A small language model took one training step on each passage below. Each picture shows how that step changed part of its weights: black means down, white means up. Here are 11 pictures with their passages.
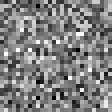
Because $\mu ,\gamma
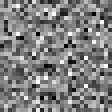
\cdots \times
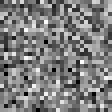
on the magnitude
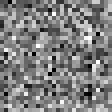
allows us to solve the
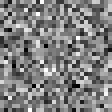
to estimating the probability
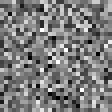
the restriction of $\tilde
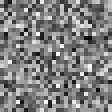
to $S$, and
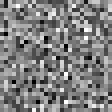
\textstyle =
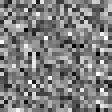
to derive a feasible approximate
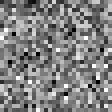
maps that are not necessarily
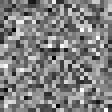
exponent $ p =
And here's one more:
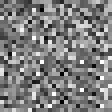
a map, near a
